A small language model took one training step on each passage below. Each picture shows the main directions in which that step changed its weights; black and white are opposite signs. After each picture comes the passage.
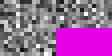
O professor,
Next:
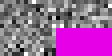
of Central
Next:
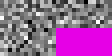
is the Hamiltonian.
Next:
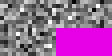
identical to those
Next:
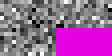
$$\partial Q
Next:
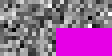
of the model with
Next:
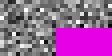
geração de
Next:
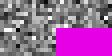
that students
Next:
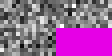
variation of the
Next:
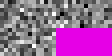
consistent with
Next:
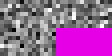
on the interface
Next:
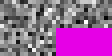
amount of
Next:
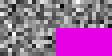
cancel out
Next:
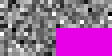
to simulate
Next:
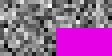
of the type
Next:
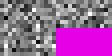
have not detected
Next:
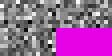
the spherical
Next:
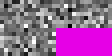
two robust
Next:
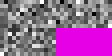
added to the
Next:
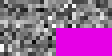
modification of this
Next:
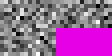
esa turli
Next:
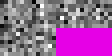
Another idea
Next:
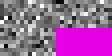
reached when
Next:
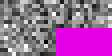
u asrlar
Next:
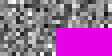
a estudos sobre
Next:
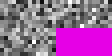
and the third
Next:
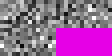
study. As a
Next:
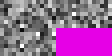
data on the level
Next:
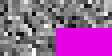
far away
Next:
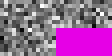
energy contribution with coupling
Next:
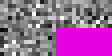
We also note
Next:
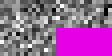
least 3 independent
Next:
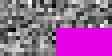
from the wall
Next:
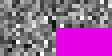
preparation and
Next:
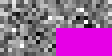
line ( X
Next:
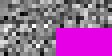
profiles from the
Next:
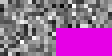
va oily
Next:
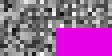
channel for individual
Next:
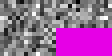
and experimentally
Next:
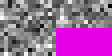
the formation of
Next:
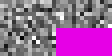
was detected.
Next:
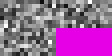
of DM and
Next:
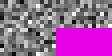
the energy with the
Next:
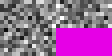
with foreground
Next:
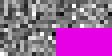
que demonstra a
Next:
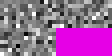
primary aim
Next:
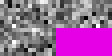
short review of its
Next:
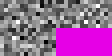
the GS is
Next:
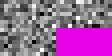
a first experimental
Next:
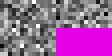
the DM
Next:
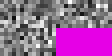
fraction, and
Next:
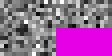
$\delta$ is
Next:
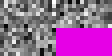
shows magnitude
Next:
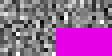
efetiva é
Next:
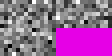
the action. Therefore
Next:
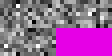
et al.
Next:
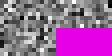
and School
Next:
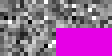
role. The
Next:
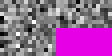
durante o
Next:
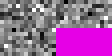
van het
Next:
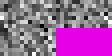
the cavity
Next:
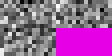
assumed as
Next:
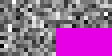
the parent
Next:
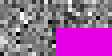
coordinate and
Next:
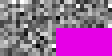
scale) as a
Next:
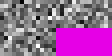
first cooled
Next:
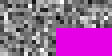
same requirements that
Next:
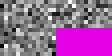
generando un
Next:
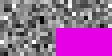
considered an indication
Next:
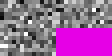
the normalized
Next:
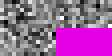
sul, que
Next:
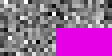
(we use the
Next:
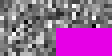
discussion of the
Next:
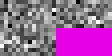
Parlamenti va
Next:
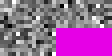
a variável
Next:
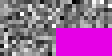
further note that
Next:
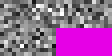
и, при
